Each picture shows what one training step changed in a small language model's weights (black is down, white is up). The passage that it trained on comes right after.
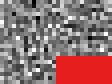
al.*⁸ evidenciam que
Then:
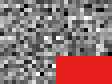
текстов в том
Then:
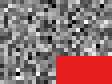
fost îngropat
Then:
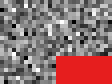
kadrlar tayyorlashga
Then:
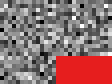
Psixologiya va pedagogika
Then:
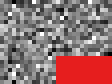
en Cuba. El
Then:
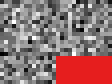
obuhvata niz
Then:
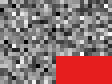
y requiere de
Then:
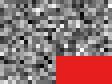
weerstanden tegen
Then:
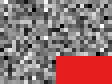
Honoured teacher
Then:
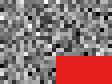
sharoitida sabzi
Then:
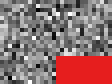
esa tadqiqotlarni davom ettirish
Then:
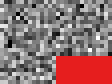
haqiqiy bargining
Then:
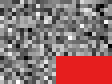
tahlil qilish va ulardan
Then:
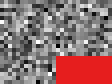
техник воситаларни
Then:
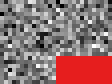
na Índia.
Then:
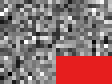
великих даних.
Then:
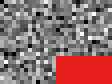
и статистика,
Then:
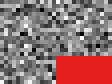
monarxiya tuzumi
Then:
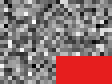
Kemal Tahir,
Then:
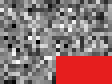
as ultrasound
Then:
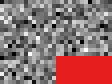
regional bereits
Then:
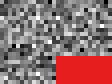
rivojlantirish masalalari. *THE
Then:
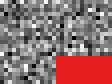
tapa, tan pobre
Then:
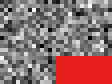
B, situam-se
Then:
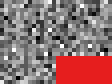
revitalización. Por
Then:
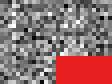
nisbatan arzon narxi
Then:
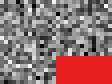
y se agravan por
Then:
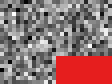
terra e delle
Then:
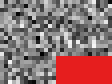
Anfang Mai
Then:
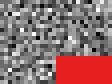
la sociedad en su conjunto.
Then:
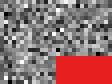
Land Use Land
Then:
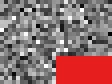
рынка уже
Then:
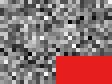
va uning qobiliyatlarini rivojlantirish
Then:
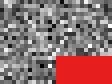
of scientists and
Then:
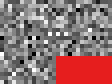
físico y emocional,
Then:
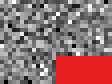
dados permite que o pesquisador
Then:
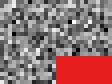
av bra exempel
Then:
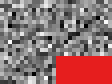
la distribución desigual de
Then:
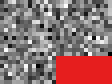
of tractors,
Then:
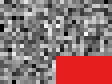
a scardinarla dal
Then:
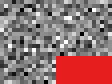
различни роли.
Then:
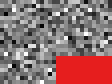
что сужает использование
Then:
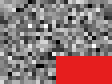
bens digitais.
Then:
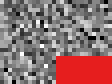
juistheid hiervan
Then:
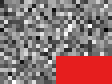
Zulia . -
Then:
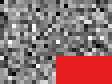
e sua resistência a
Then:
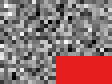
çekerek var
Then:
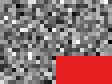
qazilma areali
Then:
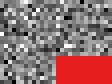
achats réalisés
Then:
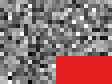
reunir material,
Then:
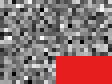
ma'lum bir tildagi
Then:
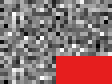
tijd waarin
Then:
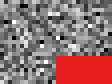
equilibrado del
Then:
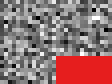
nações, como o Brasil
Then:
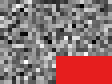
και δεν
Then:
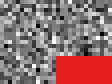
та допомагати
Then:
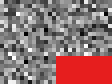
mos nazariy yondashuvlarni ishlab
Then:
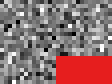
RSC DRA.
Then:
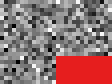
should evaluators use
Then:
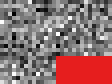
ҳам берилган.
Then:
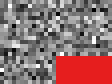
da umidade do solo
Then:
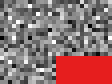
Logo após a essa
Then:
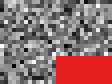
ile birlikte deniz
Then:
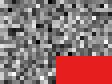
источников: -
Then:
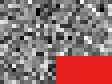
разработчиками ПО.
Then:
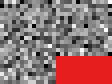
брав участь у
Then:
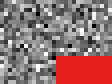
процес викладання з
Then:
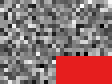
тазового поясу
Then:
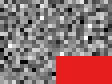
– w trochę
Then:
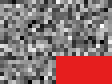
efektif digunakan
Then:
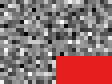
hierfür bildet
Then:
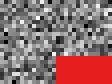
foydali jihati
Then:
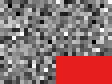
sifatini oshirish, xalqaro baholash
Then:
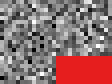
ясаган ёзув
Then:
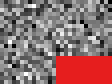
3 de la encuesta Los
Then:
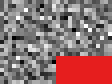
ação prevista no
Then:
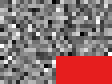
În intelligence-ul
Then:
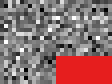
um maior nível de
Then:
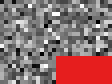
(2008) has not only
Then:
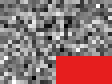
une thématique
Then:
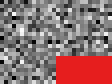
el demandante. Es lo
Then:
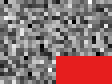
Anxiety and
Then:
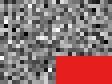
General Aviation
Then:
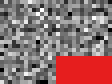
o presente artigo procura
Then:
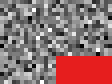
São Paulo, São Paulo,
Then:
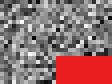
adolat, davlat
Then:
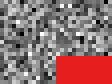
murojaat qilish va
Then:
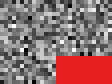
11 de outubro de
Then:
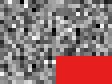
from a bibliographic review
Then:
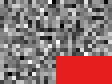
le contrôle 615
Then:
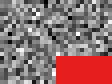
son aminoácidos
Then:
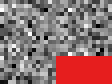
Segundo Barroso
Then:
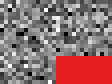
barqarorligini oshirishda
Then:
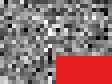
planejamento técnico.
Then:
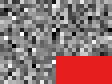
наукових досліджень,
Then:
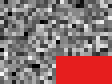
(3) the differences
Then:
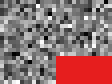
современного развития экономики,
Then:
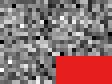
e rastreabilidade.
